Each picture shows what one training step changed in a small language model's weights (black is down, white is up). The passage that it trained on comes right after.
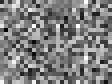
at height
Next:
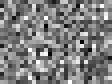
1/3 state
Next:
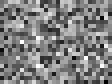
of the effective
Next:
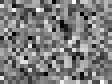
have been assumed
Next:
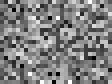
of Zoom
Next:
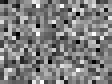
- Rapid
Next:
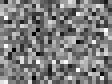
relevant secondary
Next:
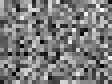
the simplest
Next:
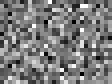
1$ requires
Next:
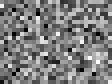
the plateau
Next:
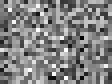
to the individual with
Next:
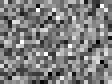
near a
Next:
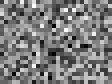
a container
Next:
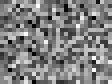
by relatively
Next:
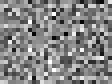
needed) and
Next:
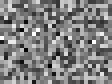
prediction and
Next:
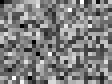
considered in
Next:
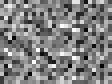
reported in the
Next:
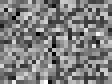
the derivative
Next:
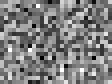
information may not
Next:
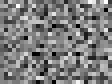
stresses are
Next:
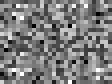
mating phase
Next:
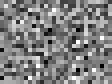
and content of
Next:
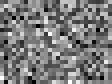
fixed at
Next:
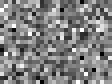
was dominated
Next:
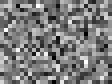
into a combination
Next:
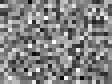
also assessed
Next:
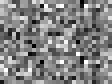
Id; see
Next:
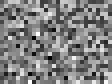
of the signals
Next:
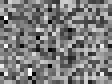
model (Fig.
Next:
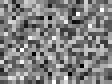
and an individual's
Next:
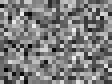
mix of
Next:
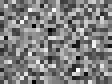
and the positive
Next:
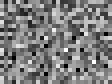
then if we
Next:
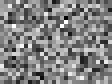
minimum time even
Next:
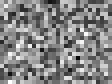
management of their
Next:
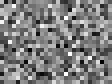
°C does
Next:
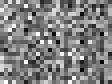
was conducted to
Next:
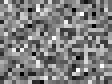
and quality
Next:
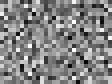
described by
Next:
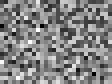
for which the
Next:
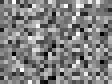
Ti ion
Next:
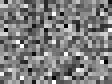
interesting and more
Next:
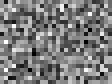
values every
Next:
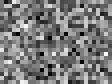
, are unit
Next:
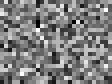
traverse the
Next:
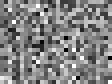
to avoid
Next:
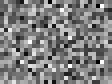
Centre with
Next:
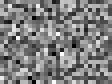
maximized when
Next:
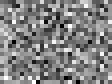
students who leave
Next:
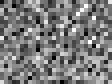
be compared to
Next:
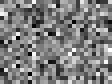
particular, a
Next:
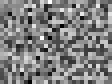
{ \centering
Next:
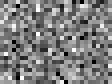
were validated
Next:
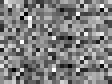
kinds of
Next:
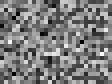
the proposed method
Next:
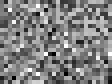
to compare the
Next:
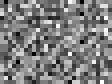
as similar as possible
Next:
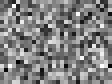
has ensured
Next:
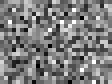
$ is used as
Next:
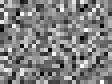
P is a
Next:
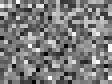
any sense
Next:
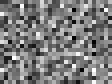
quite close
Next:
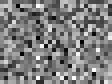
into account
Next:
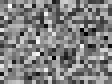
cluster moment of
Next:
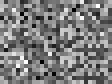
measurement noise
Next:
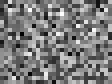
goes to
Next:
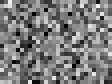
on modern
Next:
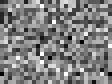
between shear
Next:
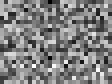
application of
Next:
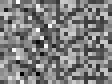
rate, as may
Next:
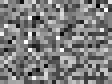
ground state and
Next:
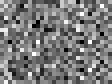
data interoperability
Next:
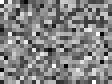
Code and
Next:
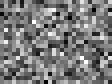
span diverse
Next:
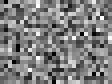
with the solid
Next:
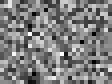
on conventional
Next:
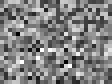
of different layers
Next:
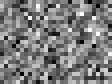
the plant
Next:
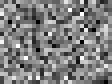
higher educational
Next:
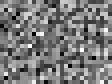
the first pair
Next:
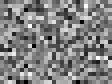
detector}. The
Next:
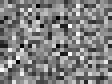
other hand,
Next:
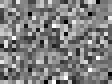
terms --
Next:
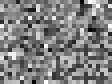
plants and
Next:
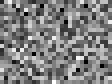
and stars from
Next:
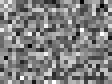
training and
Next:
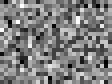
Big Data
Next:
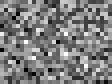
the higher dimensional
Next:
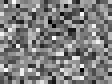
examine the
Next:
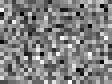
writing that
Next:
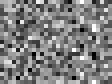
and QAH
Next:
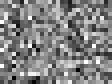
The highest
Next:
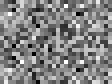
a uniform
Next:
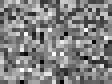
of BEC
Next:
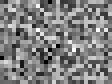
ratio is
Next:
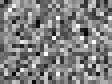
a protrusion
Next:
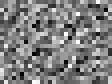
the Commission
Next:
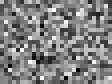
and lasts
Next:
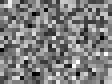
on the potential
